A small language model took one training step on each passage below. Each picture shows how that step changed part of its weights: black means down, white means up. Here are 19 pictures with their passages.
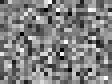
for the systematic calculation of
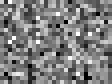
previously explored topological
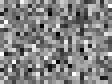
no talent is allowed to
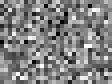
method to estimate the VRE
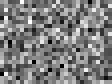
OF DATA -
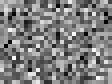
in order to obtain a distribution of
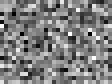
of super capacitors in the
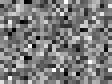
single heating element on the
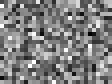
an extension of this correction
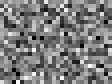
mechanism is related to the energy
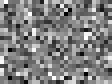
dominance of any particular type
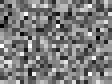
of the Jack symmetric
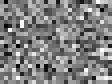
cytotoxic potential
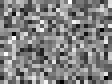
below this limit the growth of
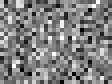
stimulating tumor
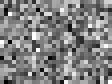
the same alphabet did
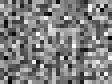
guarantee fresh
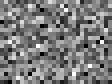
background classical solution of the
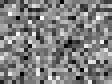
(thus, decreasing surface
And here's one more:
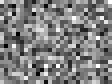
results on 3-SAT
